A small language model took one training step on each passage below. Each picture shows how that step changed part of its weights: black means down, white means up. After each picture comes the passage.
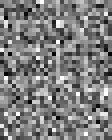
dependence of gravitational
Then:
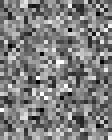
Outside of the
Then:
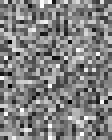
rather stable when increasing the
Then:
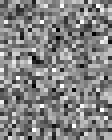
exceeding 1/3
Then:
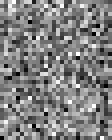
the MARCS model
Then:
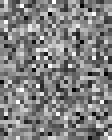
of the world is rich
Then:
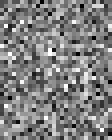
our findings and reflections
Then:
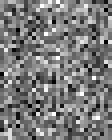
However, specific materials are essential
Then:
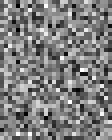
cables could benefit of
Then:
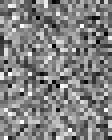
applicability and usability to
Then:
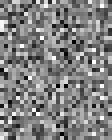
plans in 60%
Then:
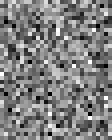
PFNA may be associated
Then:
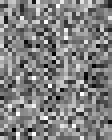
long wavelength density
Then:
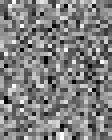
to follow the dark matter distribution
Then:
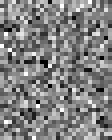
a Hierarchical
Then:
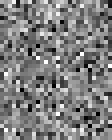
data and materials The datasets
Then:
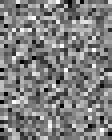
in the upstream
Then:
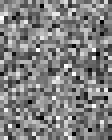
H4-based spectrum;
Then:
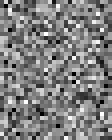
negative value. This leads to
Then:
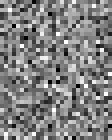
dynamical properties, resulted
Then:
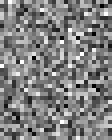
K and insignificant
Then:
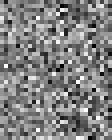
the triplet spin
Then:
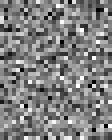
angular momentum between the
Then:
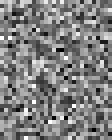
was put in the
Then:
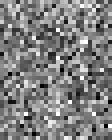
that the coefficients of the
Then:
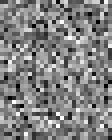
the first entails the
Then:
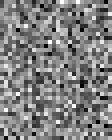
\noindent Recent methodologies
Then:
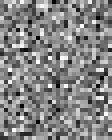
and (with some small
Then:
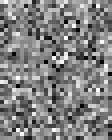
this admissibility
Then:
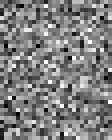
decades the use of
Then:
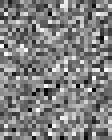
embedding function
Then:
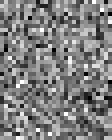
partially supported by the
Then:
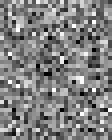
on imported fossil
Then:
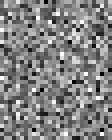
perturb the local lattice symmetry,
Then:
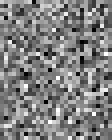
increase is represented by the
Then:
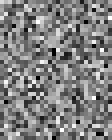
mobility of copper
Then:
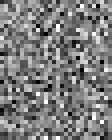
Biliary Drainage
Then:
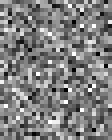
isotropic to the
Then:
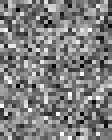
creating value for the
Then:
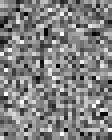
mmWave OFDM
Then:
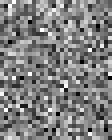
the proposed device does not
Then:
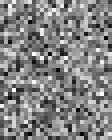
the simulated and execution
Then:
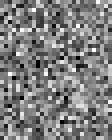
in alkaline
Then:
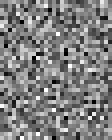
cost for humans to
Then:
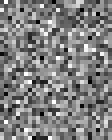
which are appropriate when the
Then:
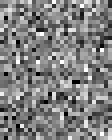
competition. The
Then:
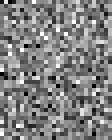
nano-loaded system
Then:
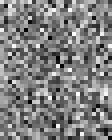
the production via gravitational
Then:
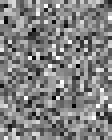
longer than the original
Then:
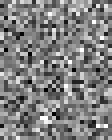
only reconstruction quality but
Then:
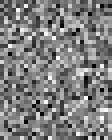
had been experiencing
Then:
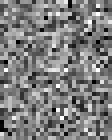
text. \item At
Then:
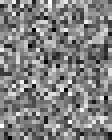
accounting for the
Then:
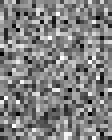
energy (relative to that
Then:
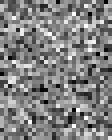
is dependent on the choice
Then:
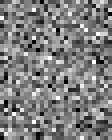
targeted consultations.
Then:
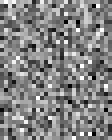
this table, it is
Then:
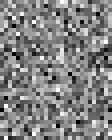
\left( P -
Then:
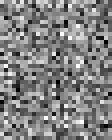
from a simple use case
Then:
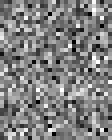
a tympanic
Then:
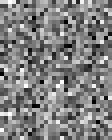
many researchers due to the
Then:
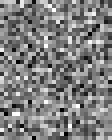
is observable for collaboration
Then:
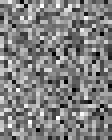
VIS cube before and
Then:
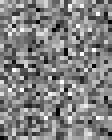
and the references from which
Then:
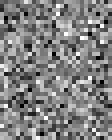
$\theta_B$ is
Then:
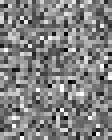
expands its focus to a
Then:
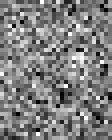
into EOSC compute
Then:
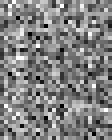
the system and, then,
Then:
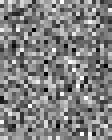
was chosen at 90
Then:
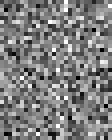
test Absorbed energy
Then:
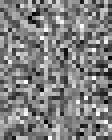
plant disease and
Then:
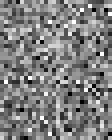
of CTA will
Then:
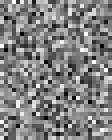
for flooding in
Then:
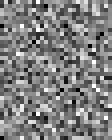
leakage injection
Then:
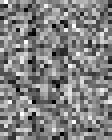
studies, especially in developed
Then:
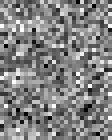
inducing even more
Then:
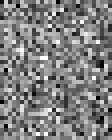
holistic understanding of the
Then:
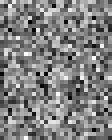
the economic requirements of the
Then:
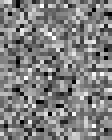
is applied results in residual
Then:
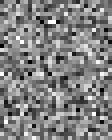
Cauchy problem for
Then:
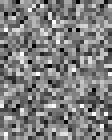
graphs, we have first
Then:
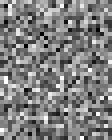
the path length and the number
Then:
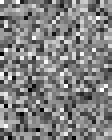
poses particular computational challenges due
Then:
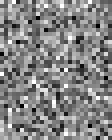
a test beam program (see
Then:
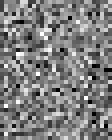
accordingly, workers are
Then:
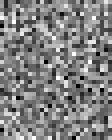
is higher (15.1
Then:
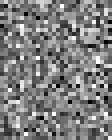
verbal interviews,
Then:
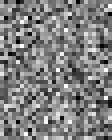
X axis (km)
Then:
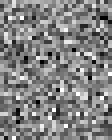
directs a study on
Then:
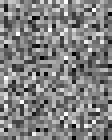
Fig. 6. The increase
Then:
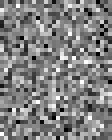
$A$ both decaying
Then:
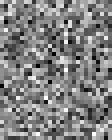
the dashed blue line
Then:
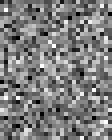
(Youssef et
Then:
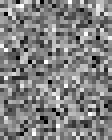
transients are generally
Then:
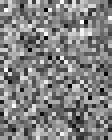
such long sequences of
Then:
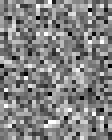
1. We use the
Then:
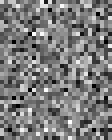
Our simulations are for two
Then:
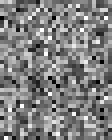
VO access protocol
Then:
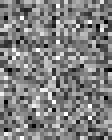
resonance corresponding to the second
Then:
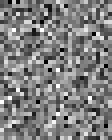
using the Weyl representation of
